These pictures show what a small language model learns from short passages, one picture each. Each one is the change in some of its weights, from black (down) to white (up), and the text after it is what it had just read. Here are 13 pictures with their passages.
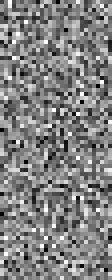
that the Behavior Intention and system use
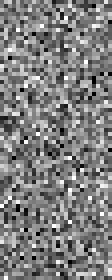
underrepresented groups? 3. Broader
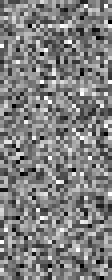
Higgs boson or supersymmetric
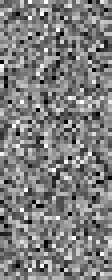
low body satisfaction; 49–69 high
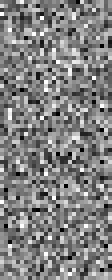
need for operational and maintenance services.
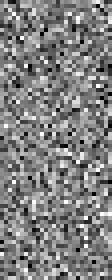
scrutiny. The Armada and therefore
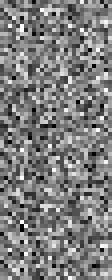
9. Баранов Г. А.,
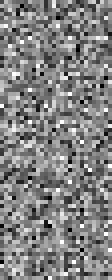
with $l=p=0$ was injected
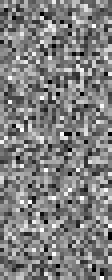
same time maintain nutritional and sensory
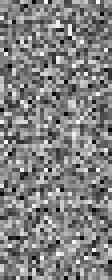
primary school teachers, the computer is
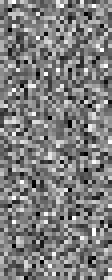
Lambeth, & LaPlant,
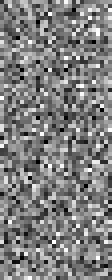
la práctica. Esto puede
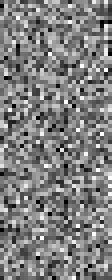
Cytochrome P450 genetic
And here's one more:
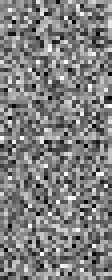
of natural-abundance benzene (six
